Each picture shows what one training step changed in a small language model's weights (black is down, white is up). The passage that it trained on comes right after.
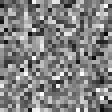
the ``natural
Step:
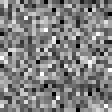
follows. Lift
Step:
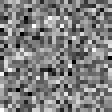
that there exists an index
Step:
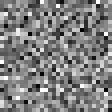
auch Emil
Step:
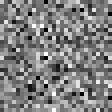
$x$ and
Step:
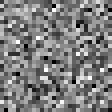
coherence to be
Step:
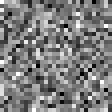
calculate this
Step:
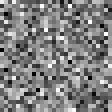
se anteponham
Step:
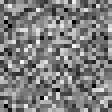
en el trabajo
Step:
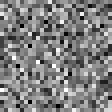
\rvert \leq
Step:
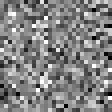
bundle with $\leq
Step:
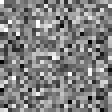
metric one would guess
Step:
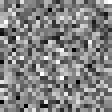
on }\, \partial
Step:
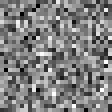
75 moddadan
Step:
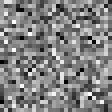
already taken
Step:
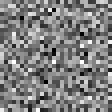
%, калия
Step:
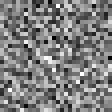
En diferentes
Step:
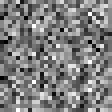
not assume the existence of
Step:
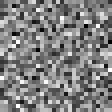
diventando di
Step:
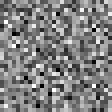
a Langevin
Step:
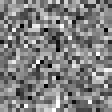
as for $i$
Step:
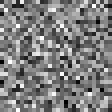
the desired
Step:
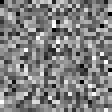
sends $$v
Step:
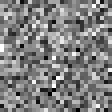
\item The weights
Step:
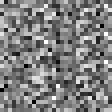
of systems to which it
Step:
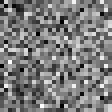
çavê me
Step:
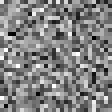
of affine
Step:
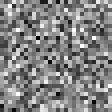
in an open set
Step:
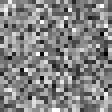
arrive at the
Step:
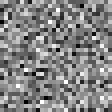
a von Neumann
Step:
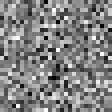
$g$ is a
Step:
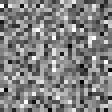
sangat baik
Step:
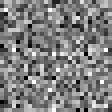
\endalign$$ For
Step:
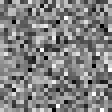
$r$ and
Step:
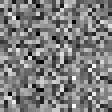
iqtisodiyot fanlari
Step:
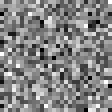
domain, we mean a
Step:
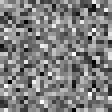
consider two disjoint sets
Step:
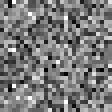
Since Assumptions
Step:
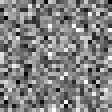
contradiction, that
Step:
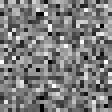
quality in relation to
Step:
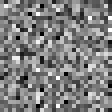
D_c$ there
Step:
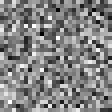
need the measures
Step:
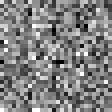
and the importance of
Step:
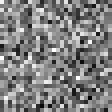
the topology generated is
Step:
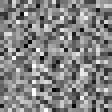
prove the independence
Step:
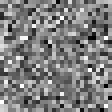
only depends on the
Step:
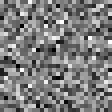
\geq v_d
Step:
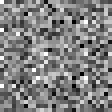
support, which
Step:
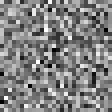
of $q$. The
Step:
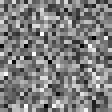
for students in the
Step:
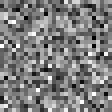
For instance, the
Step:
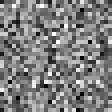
this kind can be
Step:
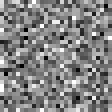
checked directly
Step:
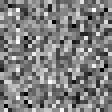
density normalising
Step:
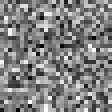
to minimize
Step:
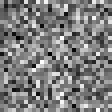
o'yin -
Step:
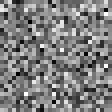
actually gives us
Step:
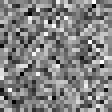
not only ensure
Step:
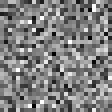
de Julieta
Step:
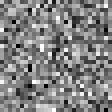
and $j$
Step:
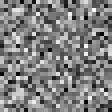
yo'l bilan
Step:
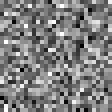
variational inequalities
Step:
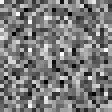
entonces como
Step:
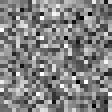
e imaginarios
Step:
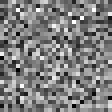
политики для
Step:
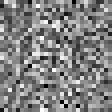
the two states
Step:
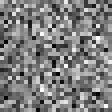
step by making use
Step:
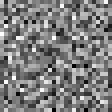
rédiger une
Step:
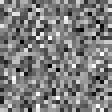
objects. Let us
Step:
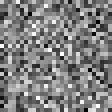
not, then there exists
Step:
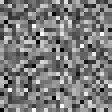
el medio de
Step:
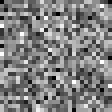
Algebra \\ of
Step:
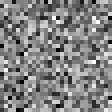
\left( \lambda
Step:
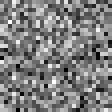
we conclude that
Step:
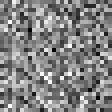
we assume that we are
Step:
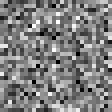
every detailed
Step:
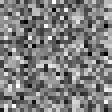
commençons à
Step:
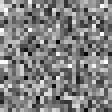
Magic graph if
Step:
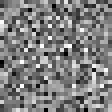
into account.
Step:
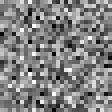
if and only if
